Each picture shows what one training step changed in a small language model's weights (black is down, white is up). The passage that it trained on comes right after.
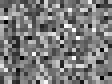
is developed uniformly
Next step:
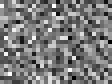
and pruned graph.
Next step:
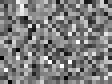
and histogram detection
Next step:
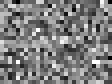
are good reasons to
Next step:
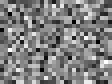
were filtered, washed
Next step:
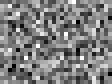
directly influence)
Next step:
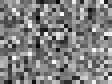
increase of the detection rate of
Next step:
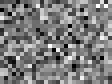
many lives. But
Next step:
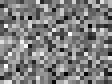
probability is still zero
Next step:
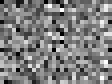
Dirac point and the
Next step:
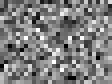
which can be employed to
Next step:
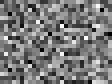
well known, formation
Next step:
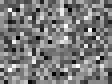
can be no doubt that
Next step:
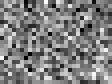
workflow; right:
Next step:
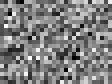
order parameters is too high to
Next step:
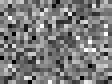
different wavelengths could
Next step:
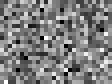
is more than 0.05
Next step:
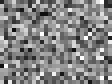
pedagogy for
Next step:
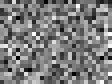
steps performed in this part
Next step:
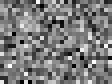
the search of reader
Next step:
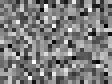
given in \mbox{Table
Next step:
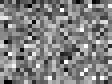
wave on the surface of the
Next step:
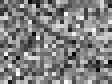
and size defined by Forward
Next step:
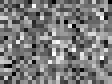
in other continents with the fact
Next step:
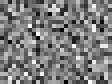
have participated in various
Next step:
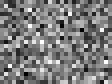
the modules will also
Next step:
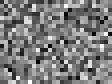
of electrical power and ensure
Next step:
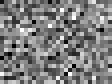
far infrared. We
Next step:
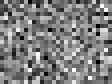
and concentration has been
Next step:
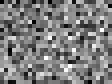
whether it would be there
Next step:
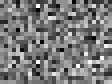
present study is based on two
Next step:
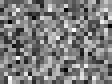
states such as quantum spin
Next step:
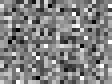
fact we needed was the
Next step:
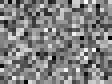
the zero-age main
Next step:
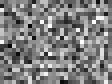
challenge to the
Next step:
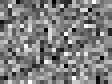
initial thicknesses was
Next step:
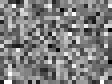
The nulling series for
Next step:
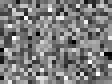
and vector couplings in
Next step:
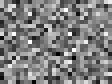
This approach improves HOM
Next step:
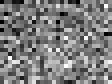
critical point, the difference
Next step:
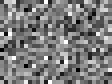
giving 1920 regions
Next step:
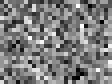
of an overall treatment
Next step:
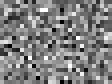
is the signal/noise
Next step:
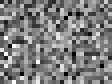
the average event. We
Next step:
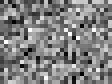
too strong and thus a
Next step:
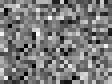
to tackle some of the
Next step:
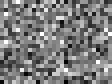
the affiliation or
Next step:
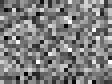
or publishing a study
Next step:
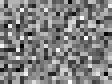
multiplication, as well as
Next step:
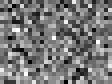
with an exponential sink
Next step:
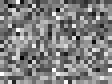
for a pronounced
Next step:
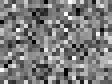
Contributions M.G.,
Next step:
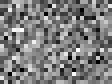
matter physics. #
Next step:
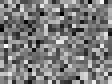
census sampling of
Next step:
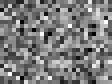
so long as the $k$
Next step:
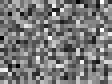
if users must manually
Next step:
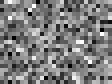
Frascati, Via
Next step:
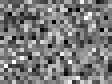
each perturbation angular
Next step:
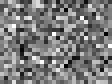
in the constants, which so
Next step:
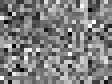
such laws. The problem
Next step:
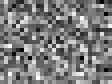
ester of α
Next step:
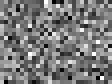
are the characteristic bands of
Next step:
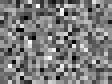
two training datasets with different
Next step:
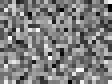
the reported signals' values
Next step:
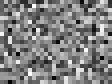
on Maxwell and
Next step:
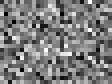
oxidation state of the
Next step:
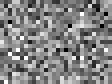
simpler training data.
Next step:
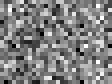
along the centreline of the
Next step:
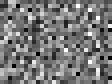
that excessive bias in
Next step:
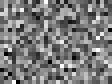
to the database adds
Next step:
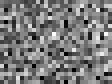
is well known that the second
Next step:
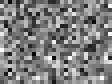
the clustering procedure
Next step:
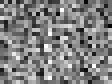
the distance from the source
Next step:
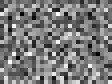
samples. This shows that more
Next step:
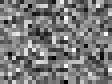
red blood cell
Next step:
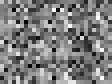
as above we can further expand
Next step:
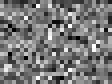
interface recombination to
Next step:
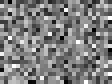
the SCC would be
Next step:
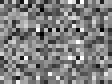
Ser. Natural
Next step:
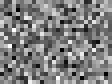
ten fishes were
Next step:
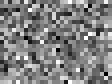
available (cf.\
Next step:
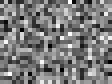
the old method give
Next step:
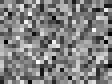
we have established three
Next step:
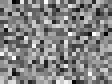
case: \begin{align}
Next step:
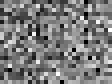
detailed clinical- and
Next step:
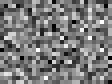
signed sum of temporary
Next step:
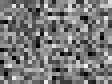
work is the introduction of
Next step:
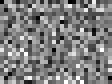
processing and better
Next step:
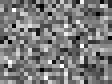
NAR Conformer and
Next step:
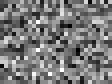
frequencies to the results
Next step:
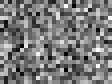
the ability to adapt
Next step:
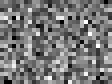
languages; in the
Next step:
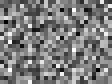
is clearly visible also
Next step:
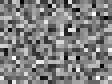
the retrieved
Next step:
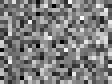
frequency of pump and
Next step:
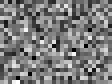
the model of statistical
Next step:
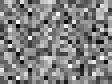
respect, it is not
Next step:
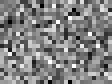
been investigated. The
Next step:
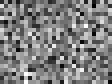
the P$\gamma$ and the
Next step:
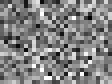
more precise as follows.
